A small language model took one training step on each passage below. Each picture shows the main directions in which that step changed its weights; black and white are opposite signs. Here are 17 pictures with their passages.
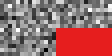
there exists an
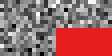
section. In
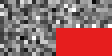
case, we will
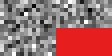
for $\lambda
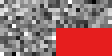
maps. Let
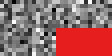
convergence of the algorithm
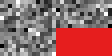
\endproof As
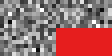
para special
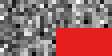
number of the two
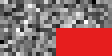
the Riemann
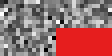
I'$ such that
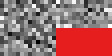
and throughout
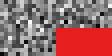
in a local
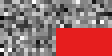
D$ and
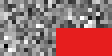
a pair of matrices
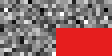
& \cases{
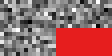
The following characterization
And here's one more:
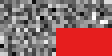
model, each
